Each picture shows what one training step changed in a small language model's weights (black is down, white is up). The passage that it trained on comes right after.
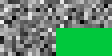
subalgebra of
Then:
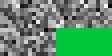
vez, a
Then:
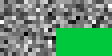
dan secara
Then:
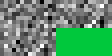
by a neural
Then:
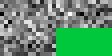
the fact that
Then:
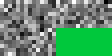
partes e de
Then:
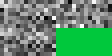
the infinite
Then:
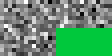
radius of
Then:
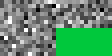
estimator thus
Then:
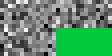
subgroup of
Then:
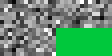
form, to obtain
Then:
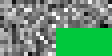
$x$ and
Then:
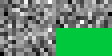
= I \cdot
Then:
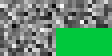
started as
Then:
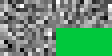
In section 5,
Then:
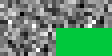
action on
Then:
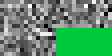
is called the
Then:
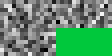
f)$ be a
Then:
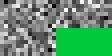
groups. We
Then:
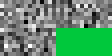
T$ acts
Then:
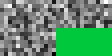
must be a
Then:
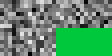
P$ we have
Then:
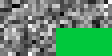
conduta e
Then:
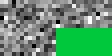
and determines
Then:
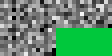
cost for
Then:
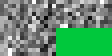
variable following a
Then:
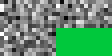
from square
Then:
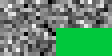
based on
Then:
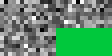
are rationally
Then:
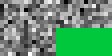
consumo de
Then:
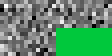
similar al
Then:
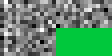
et al.,
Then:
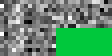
normal projective
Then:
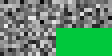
o mais
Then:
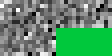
die bisher
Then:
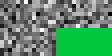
p \le k
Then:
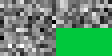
be the order
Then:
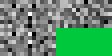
we will construct
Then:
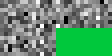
%with measure
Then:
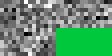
line bundle
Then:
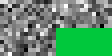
has begun
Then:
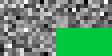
each model of this
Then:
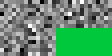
that both
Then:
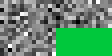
ne varsa
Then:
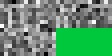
consequence of
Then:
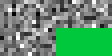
algebra $\U$
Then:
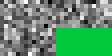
context of
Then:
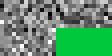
de tubos
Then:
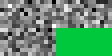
Hence, we
